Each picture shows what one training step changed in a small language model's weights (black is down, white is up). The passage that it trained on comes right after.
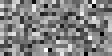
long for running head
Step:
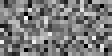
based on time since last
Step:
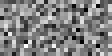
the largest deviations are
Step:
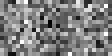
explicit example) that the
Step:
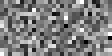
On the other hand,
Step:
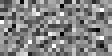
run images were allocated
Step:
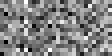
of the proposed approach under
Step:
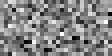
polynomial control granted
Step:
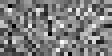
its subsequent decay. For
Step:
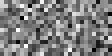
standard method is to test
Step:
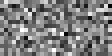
4. Here, the
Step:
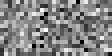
dust morphology at
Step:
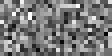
\in E$, define
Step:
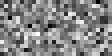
and the energy resolution.
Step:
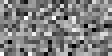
and fourth terms are
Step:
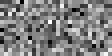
use consequences of
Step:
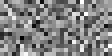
often represent filamentary structures
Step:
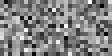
with a closed cube
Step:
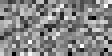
the orbital centers in
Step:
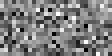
SWM and
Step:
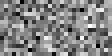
The phases received at the
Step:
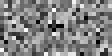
to improve the signal to
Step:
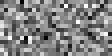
rings $A$, there
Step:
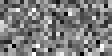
completes the proof.
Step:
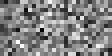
is a continuous,
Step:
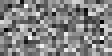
magnitude in frequency,
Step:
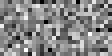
Department of Physics and
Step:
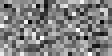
peaks breadth
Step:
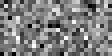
and $\alpha_1
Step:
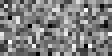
and that the first term
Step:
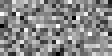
un processus
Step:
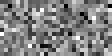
redshift space. We illustrate
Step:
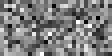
\item there is an
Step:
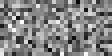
central cluster area without data
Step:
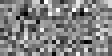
initially, lemma
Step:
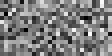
study of {\em
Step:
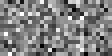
here could be applied to
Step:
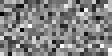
Fifty percent
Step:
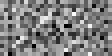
a closed nonempty subset
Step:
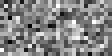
and a test system for
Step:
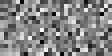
quote in the
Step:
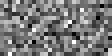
is straightforward to give
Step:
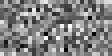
To address the adverse
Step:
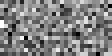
notations. Averaging
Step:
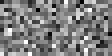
$q-$ analogues
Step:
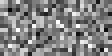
critical cone has been
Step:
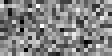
shock, the average
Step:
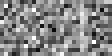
results remains valid whether the
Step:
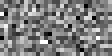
last page % adjust
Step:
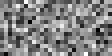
the mismatch can
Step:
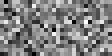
of the lemma is then
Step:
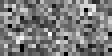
\alpha \log
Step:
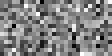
hard to the soft
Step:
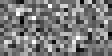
- \alpha +
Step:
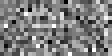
(b) Energy diagram
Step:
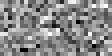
a family of functions
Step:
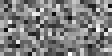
time step $\Delta
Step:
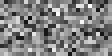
with supplemental materials
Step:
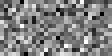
quantum treatment necessarily involves the
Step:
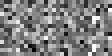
in phase space on
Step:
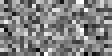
of modelling, there
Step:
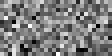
only if \beq
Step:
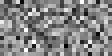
indicates a distinguishing feature
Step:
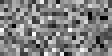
two sets of special
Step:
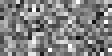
chords to parallel
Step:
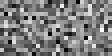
University. They thank
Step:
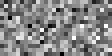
and the intensity reflection coefficient
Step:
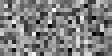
to various methods of such
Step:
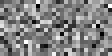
polynomials change: In this
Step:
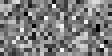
D$, then ${\cal
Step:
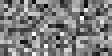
based on draws from
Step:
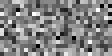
A specific feature of
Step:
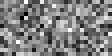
the only walk in
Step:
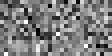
preprojective. We
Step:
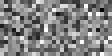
of Physics} }
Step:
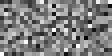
$N$ given in
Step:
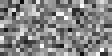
switches, giving the
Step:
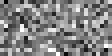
case, the second factor
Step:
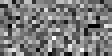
to be loaded
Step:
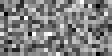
exists an exact sequence
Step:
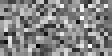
the dependence of our bounds
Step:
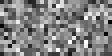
in $\log T$,
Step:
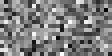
of states with the right
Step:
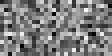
$g \in
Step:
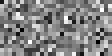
do not distinguish the classes
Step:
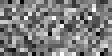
are essentially the same.
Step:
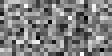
slightly more than 1\%
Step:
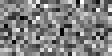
disadvantage is
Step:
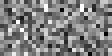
measurable function. In
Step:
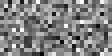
decided to adopt
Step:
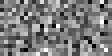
only orbit bounded for all
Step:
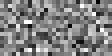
hardly be regarded
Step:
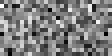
dimension. There are many
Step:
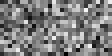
in the following.
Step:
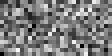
studied in some detail.
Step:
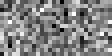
line or a plane,
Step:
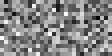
of the fields involved in
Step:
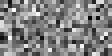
technology" is often
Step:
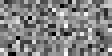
with non-thermal particles
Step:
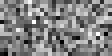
the map conjectured to
